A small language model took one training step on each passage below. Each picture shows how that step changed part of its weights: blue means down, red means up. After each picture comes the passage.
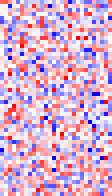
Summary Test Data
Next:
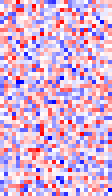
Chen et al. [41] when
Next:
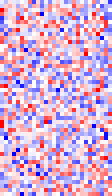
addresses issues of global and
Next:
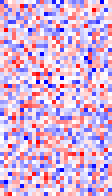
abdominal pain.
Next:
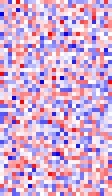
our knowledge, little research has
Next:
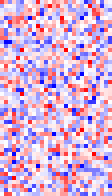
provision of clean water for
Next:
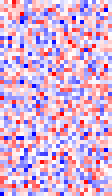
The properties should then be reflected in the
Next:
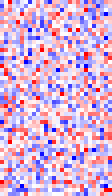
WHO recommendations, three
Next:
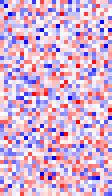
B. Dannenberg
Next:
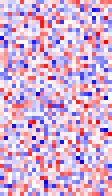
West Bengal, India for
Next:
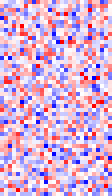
- - Acidity (mg
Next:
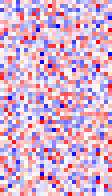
Deliverable D3.1
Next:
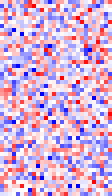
of real-world hazy
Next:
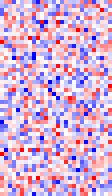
section below Your name:
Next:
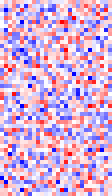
binding sites. The negative values
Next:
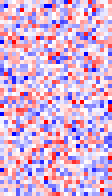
content in *Hormophysa
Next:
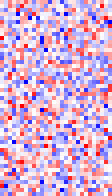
throughout the project, particularly through
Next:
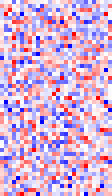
from India on the effect of
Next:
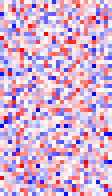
of the reactants, that of
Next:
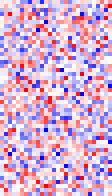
49 days. The total estimated
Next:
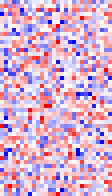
fronthaul seed
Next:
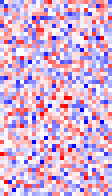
with SSML. The
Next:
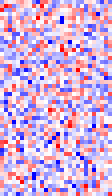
who have just completed their school
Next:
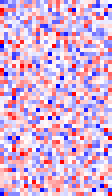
of the existing specialized
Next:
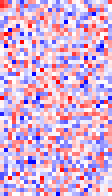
from decision trees method In
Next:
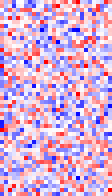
NVBS heard, no
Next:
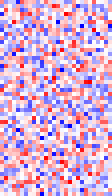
engagement with screening &
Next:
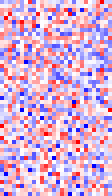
the form of a public organization,
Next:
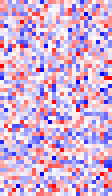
Dealers, and Vendors in
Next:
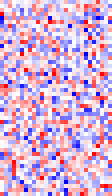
variations between western and
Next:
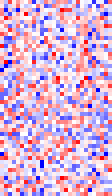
also be noticed that when
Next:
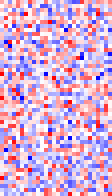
very unstable and tend to
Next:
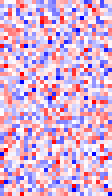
the cities is generally considered to be
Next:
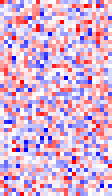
for the production of high-level
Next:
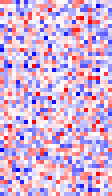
OR in societal problem
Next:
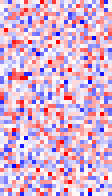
right pole and under a left
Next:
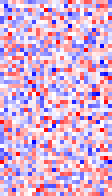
Santrac, N.;
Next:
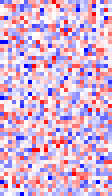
received from the chosen behavior
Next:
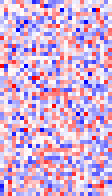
fall in IMR by
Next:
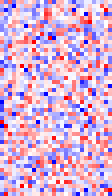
parameters, which include an integer
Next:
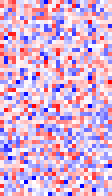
and difficulties faced by
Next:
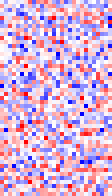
Different tensile load
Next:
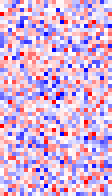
(β -blockers)
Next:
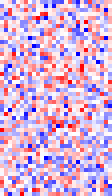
are substituted with those of
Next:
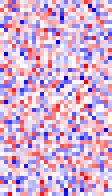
ranged from 20.8 cm
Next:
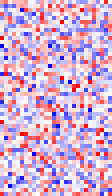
and separation, liquid
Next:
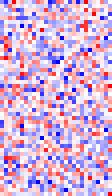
quantitative yield by Fries
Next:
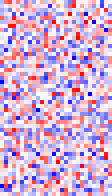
barrier for permeation of
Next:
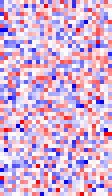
network building, changing needs
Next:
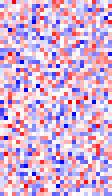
digital technologies can help organizations
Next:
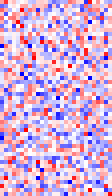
an object in the external
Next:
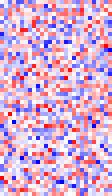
immune system, including
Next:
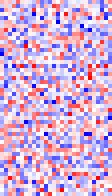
the audience[1]. In the
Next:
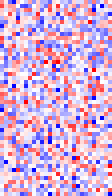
and their belief in the importance
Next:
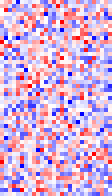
asymptotic tangent
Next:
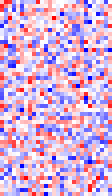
and a percentage occurrence
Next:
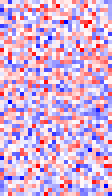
discussion in contemporary
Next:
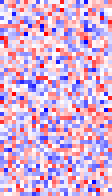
in images, enabling accurate
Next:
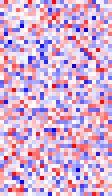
a woman received from her
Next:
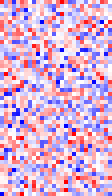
that the C-doped
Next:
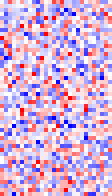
α -farnesene,
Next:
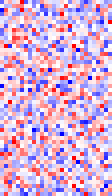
levels. Green arrows indicate
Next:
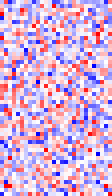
of the quantum computation to
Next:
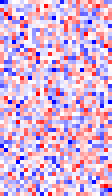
Monastir, University of
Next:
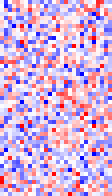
relevant health risk avoidance
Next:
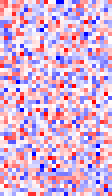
allows to determine the distance to
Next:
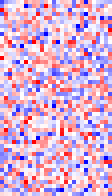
particle size, surface area,
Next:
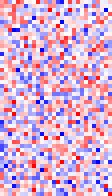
- to respect the internal
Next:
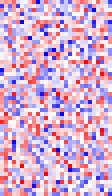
short-acting β_2
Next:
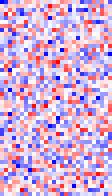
benefits. Trust in
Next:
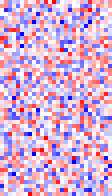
the bulk volume of the
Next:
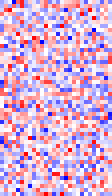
is presently a research focused area in
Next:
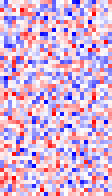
was shown to have a significant relationship with
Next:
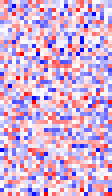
reports (Table 1). Out of
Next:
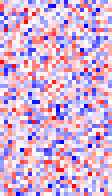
weeds in wheat fields based
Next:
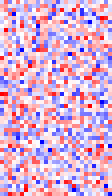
obtained, and the UV spectra of
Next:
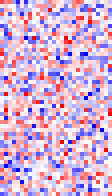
to examine societal issues
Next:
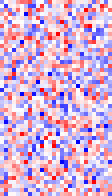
of academic expertise in this
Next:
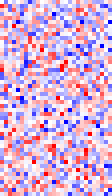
RSA, ElGamal
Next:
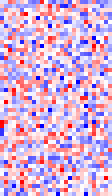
to enharmonic and chromatic
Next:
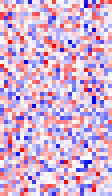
confidence, some challenges continue
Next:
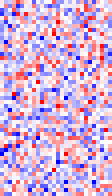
holding between elements that are
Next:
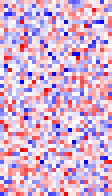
36 panels, each one
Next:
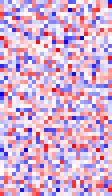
a flow sensing technology. Yet,
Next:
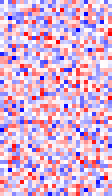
stem bark enabled the
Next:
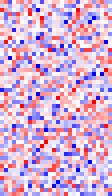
India from its idealistic
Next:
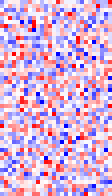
to many scholars,
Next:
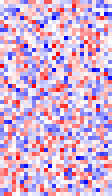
in relation to the debris flow
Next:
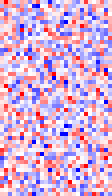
with a very considerable training and
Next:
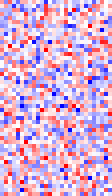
all 39 commercial
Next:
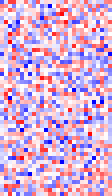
transactions. The research strategy
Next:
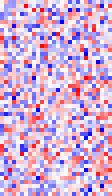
A Study of Lurking
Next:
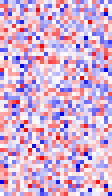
parallel to the beam
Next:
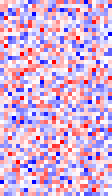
process (Böheim &
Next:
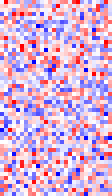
height of the plant is generally
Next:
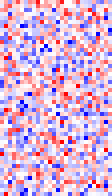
purposes to save time.
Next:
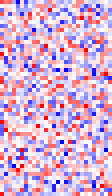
to what extent, societal
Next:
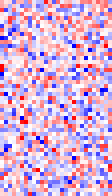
the active participation of students and
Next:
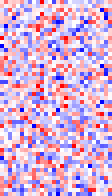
and the associated temperature separation within a
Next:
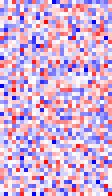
from the disabling diseases associated with
